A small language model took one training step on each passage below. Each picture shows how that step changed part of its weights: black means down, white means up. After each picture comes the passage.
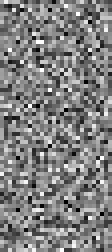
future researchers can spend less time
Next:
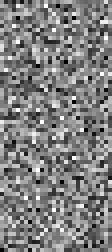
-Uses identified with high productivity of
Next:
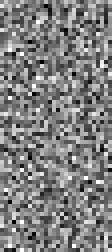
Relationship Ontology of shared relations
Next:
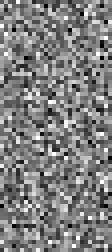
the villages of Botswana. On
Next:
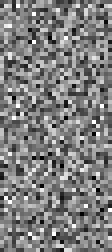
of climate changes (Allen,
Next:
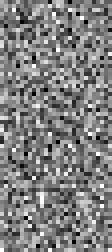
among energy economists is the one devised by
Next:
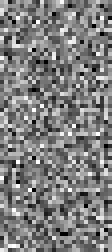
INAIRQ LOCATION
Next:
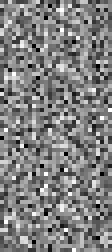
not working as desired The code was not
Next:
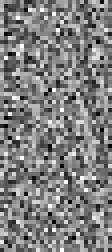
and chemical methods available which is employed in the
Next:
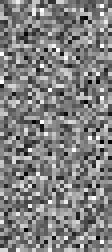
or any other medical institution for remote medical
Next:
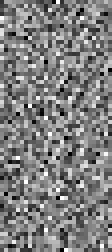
compressive strength, impact strength and
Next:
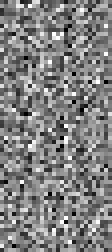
needed for major abdominal problems in
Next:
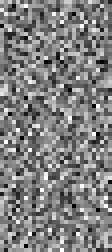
of things (IoT) systems
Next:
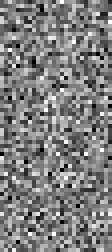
determined by the cross-cut method show that
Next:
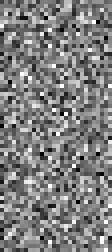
respectively. $$q = h(T_w -
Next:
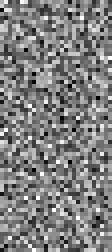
solution to the problem it deals with.
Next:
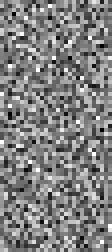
practice located in a rural area?
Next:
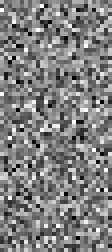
of Multiple Myeloma in a
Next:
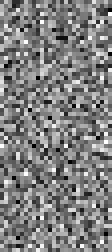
Moreover, FOWTs drive
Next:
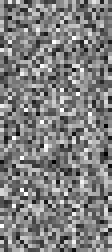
of behaviour of that time connected with high
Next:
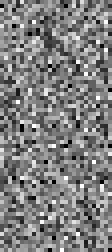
mission and vision fidelity,
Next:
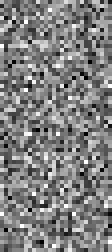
al.¹⁹). In the concluding phases
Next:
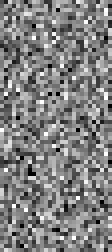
(polygon) CRS
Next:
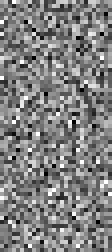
tool for measuring population behavior around the
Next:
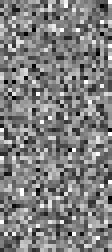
Among electronic appliances, respondents
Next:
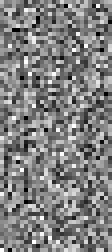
and Astha’s husband
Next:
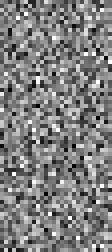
60% and 89%, respectively. In patients
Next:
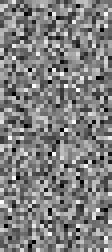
a source of competitive advantage and
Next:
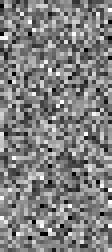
asteroid's surface, which also imparts
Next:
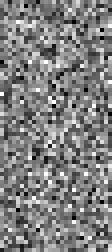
synthetic derivatives of data can
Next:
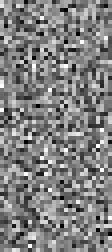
Geary argued, it “was
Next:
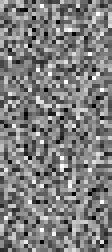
data. To detect clusters in the distribution
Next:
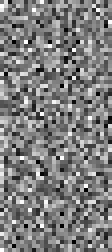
Karnataka, India ³
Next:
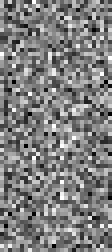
of the share and some of the studies found that
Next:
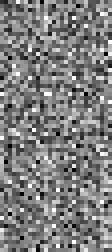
p-NP/g) with the incubation
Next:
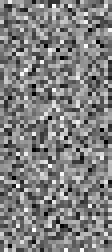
results, design factors can be obtained, and be considered as
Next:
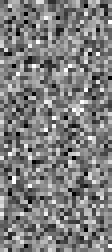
cytotoxicity and antibacterial
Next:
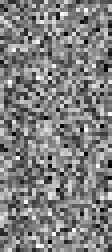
of *V. cholerae*
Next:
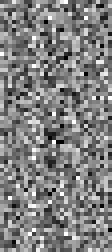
of secondary education and profesional education
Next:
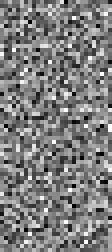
Nile would flood, thanks to the
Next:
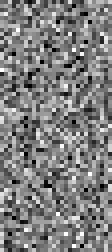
– Level of Attitudes
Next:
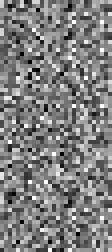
was used to determine the AGB of each
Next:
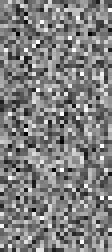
crispum*, the result indicated that
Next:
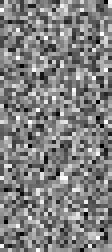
teachers (lecturers), and poor conditions
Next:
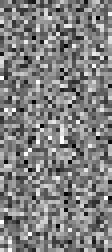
which are difficult to control. C.
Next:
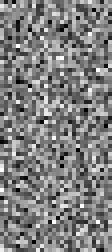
between the ions of Ca and K, Ca
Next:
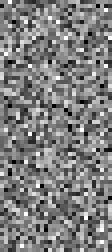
received the B.E. degree from
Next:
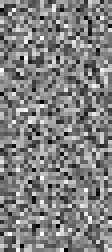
more efficient than any algorithm discovered until
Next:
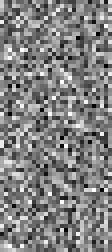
Research projects in 2004 and 2018 respectively that
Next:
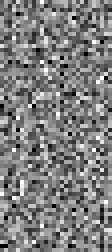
METHOD This model employs both
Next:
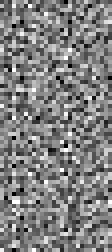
Yu X, Li N, Zhang
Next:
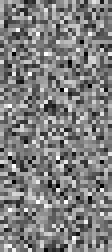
the list of projects relevant for the different
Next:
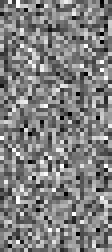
manufacturing applications in medical cases:
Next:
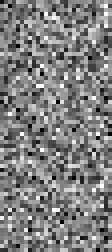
- Inter-rater reliability with
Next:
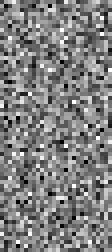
work Needs improvement in work output and
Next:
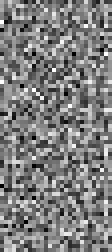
the 3,5-DNSA The
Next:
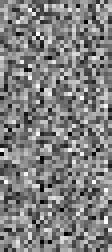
oil from equipment in service but the following
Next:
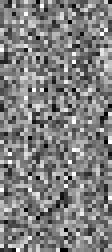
t = 0$ which also implies that the
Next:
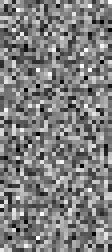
Riesefeld and Man (*Chem.
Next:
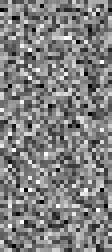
life to lead a peaceful society. 2.
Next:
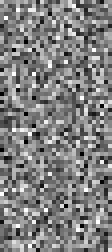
The natural lighting coefficient was found to
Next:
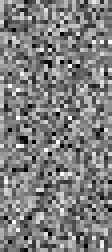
the research questions of this study are what is the
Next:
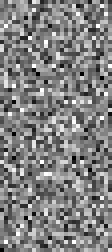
welding performance. The predicted optimal value of
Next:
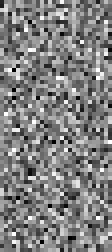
(b) a cellulose acetate
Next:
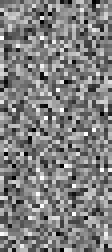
and controlling the quality of transient
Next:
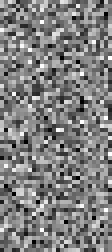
involves manual intervention, as when a data
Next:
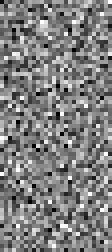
Code, nurses may be held
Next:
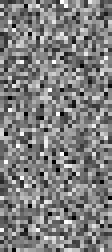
an electrically conducting fluid past a
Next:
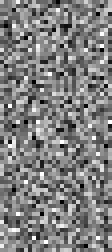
size (Table 2). Table 2. Class
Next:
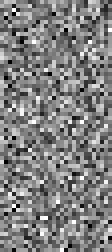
sharing, intellectual rights,
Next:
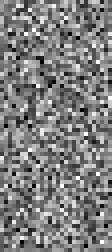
people in the village most of the year. In
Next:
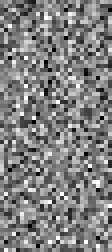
– *Glob. Change Biol.*
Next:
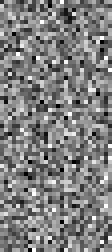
as selecting colours, formats,
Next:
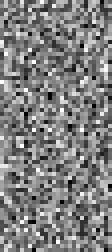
devastating type. Invariably,
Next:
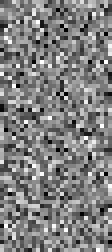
spherical droplets (also
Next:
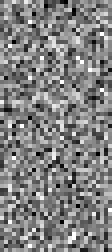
Incorporating real texts into learning
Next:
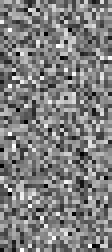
by wind speed value. Figure 3. The proposed
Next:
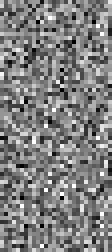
investigate the saturation depth of the
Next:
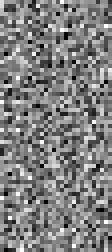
Literature review It agrees that
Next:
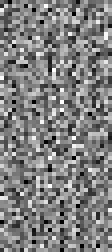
technique for cancer cells. Tan et
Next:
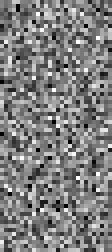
bar The sound bar in Figure 4 is a
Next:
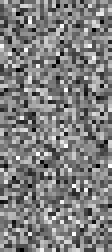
types of film translation proposed by M.
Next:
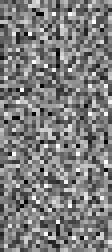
volume fraction. Pure Ti with
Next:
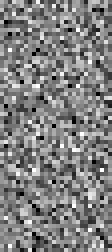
values of these characteristics for individual radio
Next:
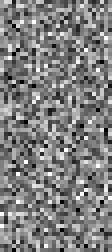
digital literacy gap. Opportunities
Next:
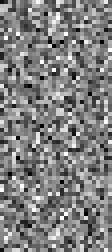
added to the thiocarbonyl group
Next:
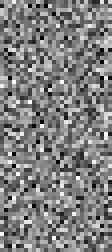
Polypharmacy and the use of potentially
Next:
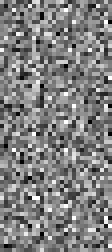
was Junayd of Baghdad;
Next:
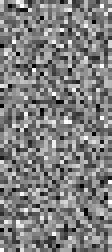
scenario (Fig. 7) as compared to
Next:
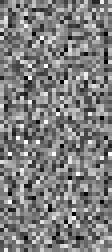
the autumn period, with the exception of
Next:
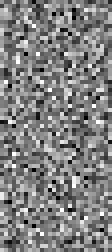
which were built more than 200 years ago),
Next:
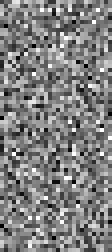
Typical properties of a mixed
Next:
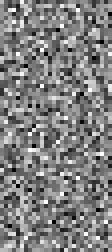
developed design requests reduced memory and provide very
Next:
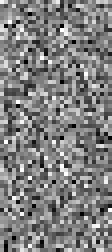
and undermine shared understanding (Xiao
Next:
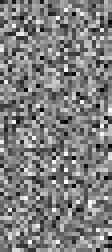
complies with WTO green-box
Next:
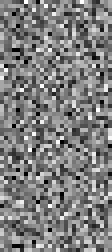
's are serially correlated and satisfy
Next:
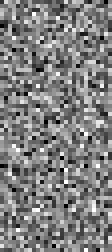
during World War II. Also, this
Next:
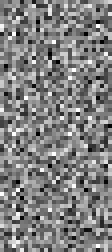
Adjusted R Square =
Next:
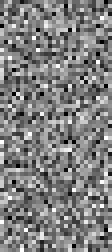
the National Health Insurance Scheme
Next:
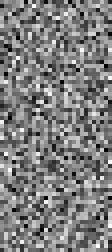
2. Each warp and weft is
